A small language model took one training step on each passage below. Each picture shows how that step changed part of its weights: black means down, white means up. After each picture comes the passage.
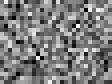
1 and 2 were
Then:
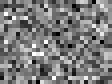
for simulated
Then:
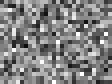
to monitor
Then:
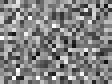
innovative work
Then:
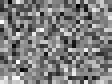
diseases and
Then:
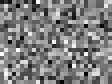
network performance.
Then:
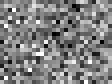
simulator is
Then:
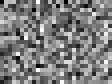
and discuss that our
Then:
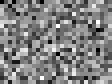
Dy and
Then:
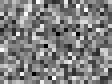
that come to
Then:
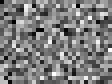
Not to
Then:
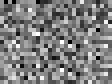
ano de
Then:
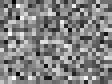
capacidad de
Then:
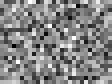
motivou e
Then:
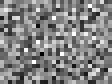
The research findings
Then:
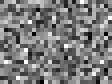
be more than 10
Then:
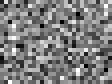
paper, we
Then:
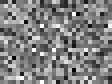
on Women
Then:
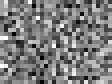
Table 2
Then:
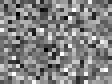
the same time,
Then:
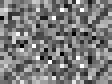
The model of the
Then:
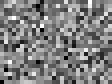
calculations using the
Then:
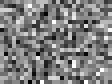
to grow up
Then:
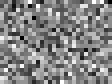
the blot
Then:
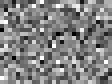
It's like
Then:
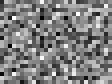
We also develop
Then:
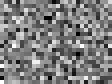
de Alto
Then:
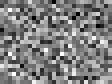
the weak
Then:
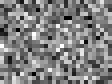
ce que les
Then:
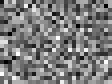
and road
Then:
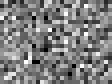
improvement in
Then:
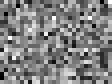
consists of
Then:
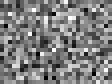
for equal
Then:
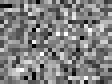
is a system that
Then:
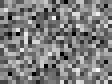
The strong
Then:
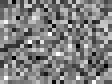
characteristics of
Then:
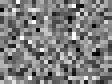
applied was
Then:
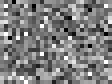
a heavy
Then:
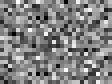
across the
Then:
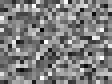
en presente y
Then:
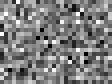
method validation
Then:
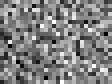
from the initial
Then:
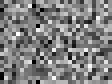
but also for
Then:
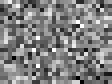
of een
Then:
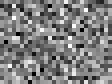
affect any
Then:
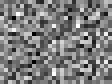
in energy communities
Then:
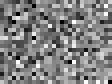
T, \quad
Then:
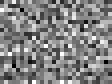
the training data
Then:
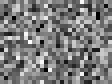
is possible to
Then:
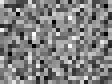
importantes nas
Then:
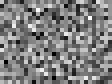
following four
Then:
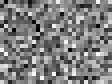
Food for
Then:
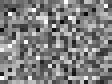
one half
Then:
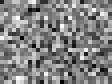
the learning
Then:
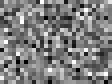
and continue
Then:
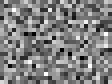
would be able
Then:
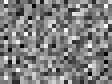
help of
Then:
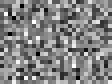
is known.
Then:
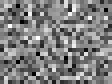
was greater
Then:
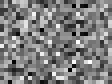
Criado em
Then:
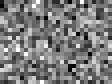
make sure
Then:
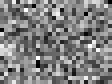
perform bit
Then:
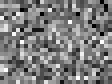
and maintenance
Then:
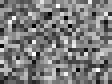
However we show a
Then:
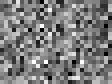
component of
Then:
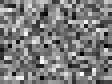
to read
